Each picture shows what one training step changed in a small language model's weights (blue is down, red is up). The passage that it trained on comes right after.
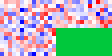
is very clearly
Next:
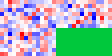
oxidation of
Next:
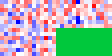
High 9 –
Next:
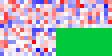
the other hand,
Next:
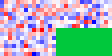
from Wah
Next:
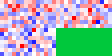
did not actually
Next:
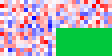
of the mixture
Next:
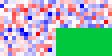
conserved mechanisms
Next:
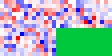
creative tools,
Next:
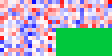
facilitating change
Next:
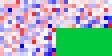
that could have
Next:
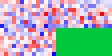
in pay is both
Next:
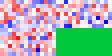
the contact
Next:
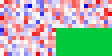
having received 13
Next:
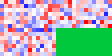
pathway the
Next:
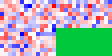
statistical difference on the
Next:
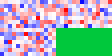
challenges and opportunities
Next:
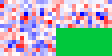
often do you review
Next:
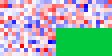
been connected to certain
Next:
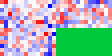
the transient
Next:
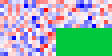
performance increases.
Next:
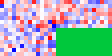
the Chinese
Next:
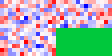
recreating all
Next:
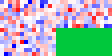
for esteem
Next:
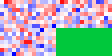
information, is a
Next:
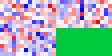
trading company
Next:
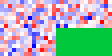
A limit dose
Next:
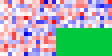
realistic scenario
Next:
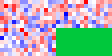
class 1,
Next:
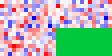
of Chapter
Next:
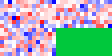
interpreting classification
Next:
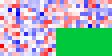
literacy questions that
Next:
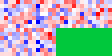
no fibre
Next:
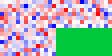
quantitative and spatial
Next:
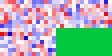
the laws of
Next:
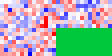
Once the values
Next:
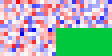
by reference to the
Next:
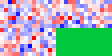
highlights the
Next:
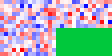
job creation among
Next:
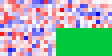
the inclusion of
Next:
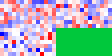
the structures of the
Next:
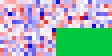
considered to be part
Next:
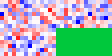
associations will
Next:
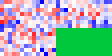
a considerable
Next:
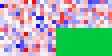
the march,
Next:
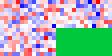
reference system.
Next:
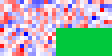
the score.
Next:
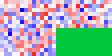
is of an
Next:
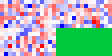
greater opportunities for efficient
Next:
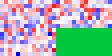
achieve this goal,
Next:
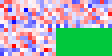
also do the same
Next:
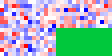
primary data used to
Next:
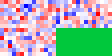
output power from a
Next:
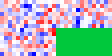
cost is clearly
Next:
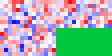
Gupta and
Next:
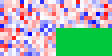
predict an outcome
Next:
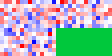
be a key
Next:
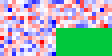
Figure 3 shows the
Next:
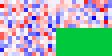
of climate change.
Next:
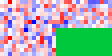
the native and
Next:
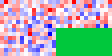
can be used not
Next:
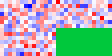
standard deviation below
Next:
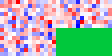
not at all clear
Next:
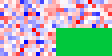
educational qualification
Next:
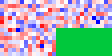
shows the working model
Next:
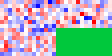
the profitability
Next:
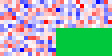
practice, it is
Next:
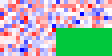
indicating there might
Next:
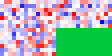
learning independence
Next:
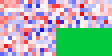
equal to a certain
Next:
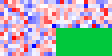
end of transmission
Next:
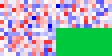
of higher education in
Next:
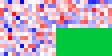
the liquid through the
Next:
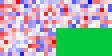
represent this problem.
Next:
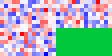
HA crystals
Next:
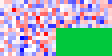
for teachers is to
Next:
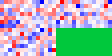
a fatal
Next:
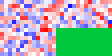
four P like as
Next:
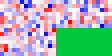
percentage gap between
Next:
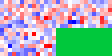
less extreme
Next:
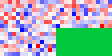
get exposed to
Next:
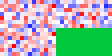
factor for the most
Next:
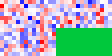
addressing these structural
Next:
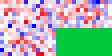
and the problems
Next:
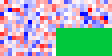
evaluation of the result
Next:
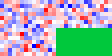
concept of mental development
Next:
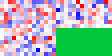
the devices, have
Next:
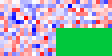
References 1.
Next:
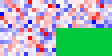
deliverable contains
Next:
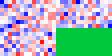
An enhanced
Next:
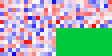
to a more
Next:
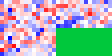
only a small
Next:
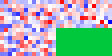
possibility of a
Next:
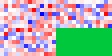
teaching practices implemented by
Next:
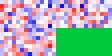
used in the studies
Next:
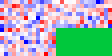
subjects, though
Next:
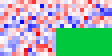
with abstract
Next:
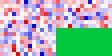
and detailed discussion
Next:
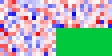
Tree size class
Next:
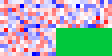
on media and information
